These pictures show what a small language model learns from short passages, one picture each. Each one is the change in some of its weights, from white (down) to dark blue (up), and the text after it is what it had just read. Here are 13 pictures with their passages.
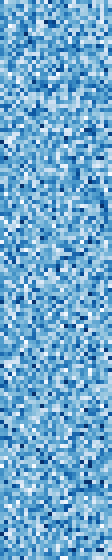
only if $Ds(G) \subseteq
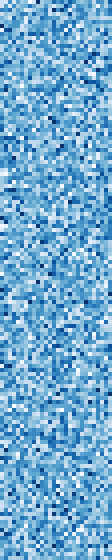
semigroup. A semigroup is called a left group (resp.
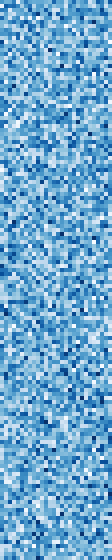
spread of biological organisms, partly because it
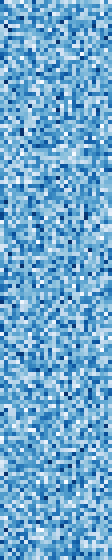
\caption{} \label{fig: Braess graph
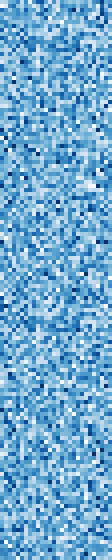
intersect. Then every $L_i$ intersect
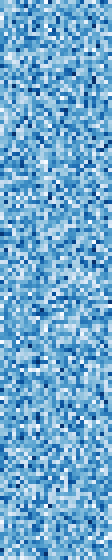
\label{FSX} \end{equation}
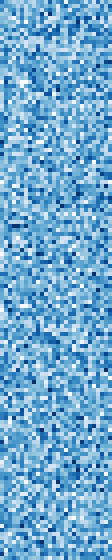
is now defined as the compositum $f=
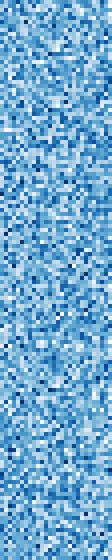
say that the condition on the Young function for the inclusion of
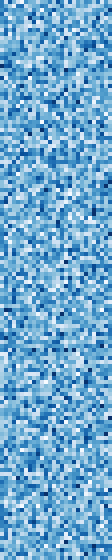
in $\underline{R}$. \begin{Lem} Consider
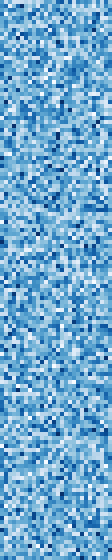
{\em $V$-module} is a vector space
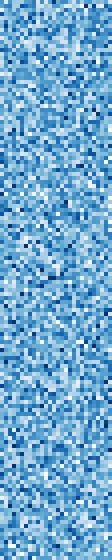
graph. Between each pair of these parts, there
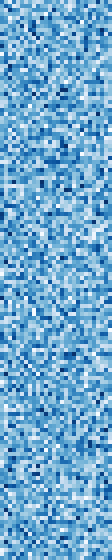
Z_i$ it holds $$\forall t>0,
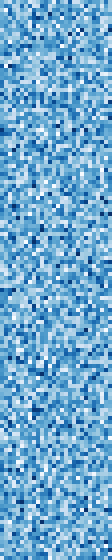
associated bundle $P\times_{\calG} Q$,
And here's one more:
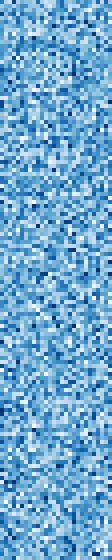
$(1^\prime)$ of Theorem \ref{qp}.
